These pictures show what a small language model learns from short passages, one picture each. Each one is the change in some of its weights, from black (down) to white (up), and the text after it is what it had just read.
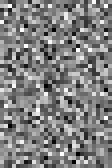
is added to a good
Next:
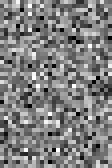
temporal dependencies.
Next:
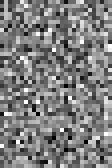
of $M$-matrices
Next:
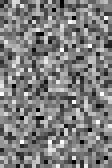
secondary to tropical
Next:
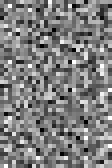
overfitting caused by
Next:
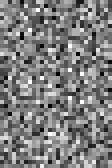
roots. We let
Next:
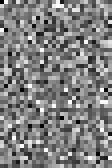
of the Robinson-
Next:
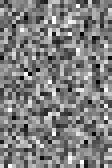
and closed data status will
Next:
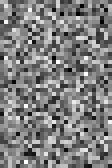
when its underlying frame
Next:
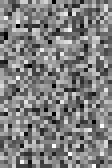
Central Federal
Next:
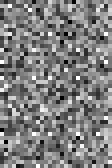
is finitely generated, each
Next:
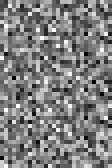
not always lie in
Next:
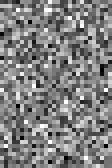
Committee. All
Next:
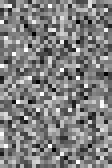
is clear from the economic
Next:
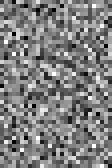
the gasification time, and
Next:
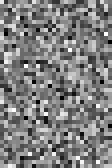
was evaluated using metrics such
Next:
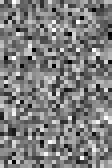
select 240 rural
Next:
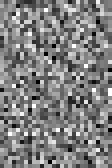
site [3]. The distal
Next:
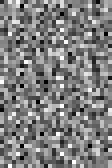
prices $\xi^j$,
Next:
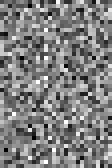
Now differentiating equation
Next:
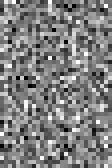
isn't to preserve
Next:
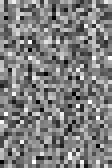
improving feed quality and
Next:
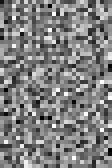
to complete the proof of Proposition
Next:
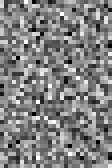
to Seinhorst method
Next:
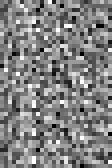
with Boolean
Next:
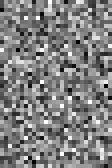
to $t=0$, we also
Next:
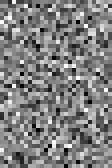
geographic footprint of
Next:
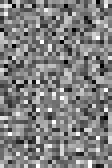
a subclass $K'$ such
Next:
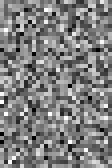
Good ▼
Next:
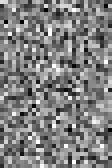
or equivalently speaking,
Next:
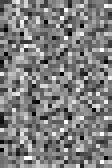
the Killing form on
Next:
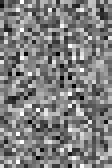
in CC2 | pol ne
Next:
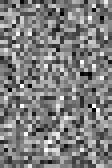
seen in Figure 1. This
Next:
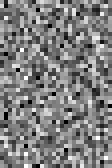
Labeling: Overview
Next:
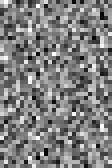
transcription via
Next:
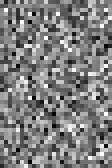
{\small Third
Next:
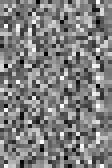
smoothing property
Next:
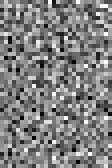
that was proposed is superior
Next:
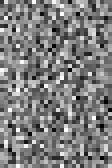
*nodes of level 3*,
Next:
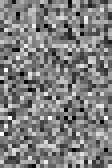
is Hermitian
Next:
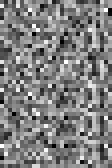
diameter and a
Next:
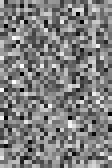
Rivers (Jhingran,
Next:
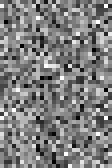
\end{equation}} 2.
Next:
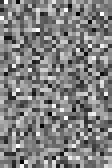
view to making the analysis
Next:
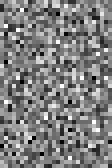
arrangements of construction
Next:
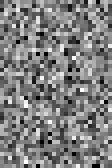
the central primitive
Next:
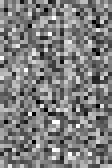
shock waves are
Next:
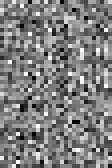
that $S/I_X$
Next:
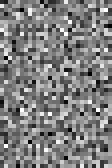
tissue. The
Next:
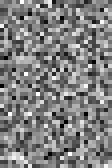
of the classroom to allow them
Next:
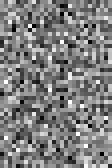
is anticomplete to
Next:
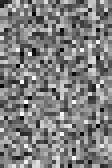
{\em symplectic
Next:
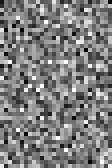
is best done working from
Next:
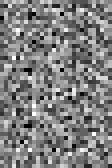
well as by applying the
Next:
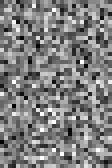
completely positive covariance
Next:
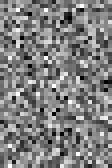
highlight the changes needed to
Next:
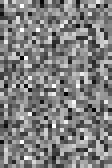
with vanishing conditions at
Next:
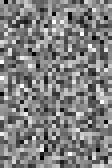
incus. This may be
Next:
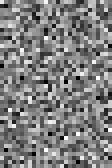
VSP test. Some part
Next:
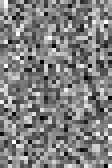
thick oil, which on
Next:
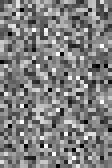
all methods and examples in this
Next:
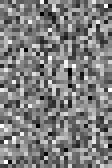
or 1. \end{thm}
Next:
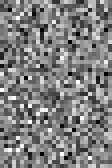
theory, we can consider the set of
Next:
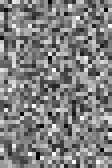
previous study evaluated the
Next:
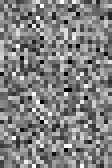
2018, forthcoming).
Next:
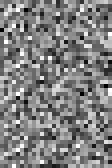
the Implementation
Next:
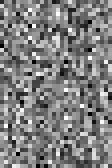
cm diameter,
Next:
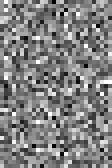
the channel coefficients
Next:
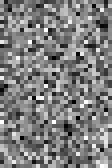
provide a REWS
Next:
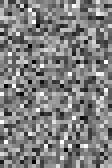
(where each internal node has
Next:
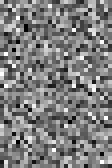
was measured at 765 nm
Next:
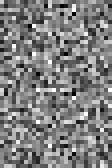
convergence of the iterates
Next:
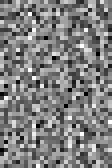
computational platform for
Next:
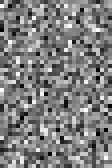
test tube, it
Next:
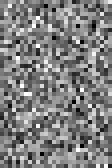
these conditions for the prepared
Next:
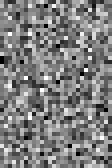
yield the best results"
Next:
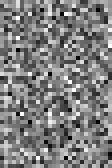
cost of having a tooth
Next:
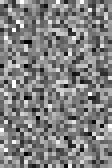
the Council by
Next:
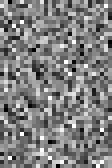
risk for humans,
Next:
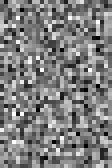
collected & send to
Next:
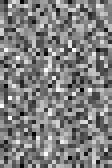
curves $c_i$. Thus
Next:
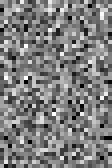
come in to the UK at
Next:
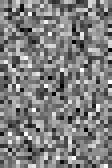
approaches. The challenges
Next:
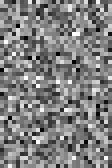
theoretic data, then
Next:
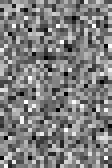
the probability of event
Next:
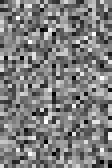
processing and pattern
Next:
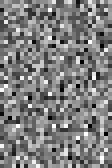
environment in the glass,
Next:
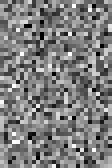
suicide risk due to
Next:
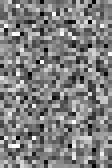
"supports" for
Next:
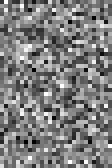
as insect bite and
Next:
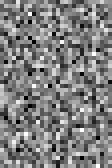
effect increased as the
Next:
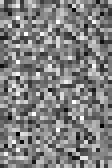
stressor to which both the one
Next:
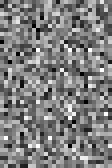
$f_k^*$. The proof
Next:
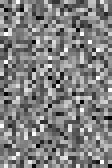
solution is available. It
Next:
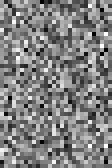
academic performance is
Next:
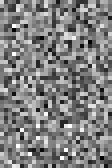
1. -CONHPh
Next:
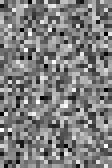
It is also true that
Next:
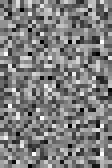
experiments. Effect of
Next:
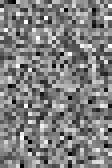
excess of PPh₃
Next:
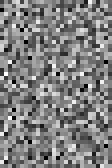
the structure of the paper is as
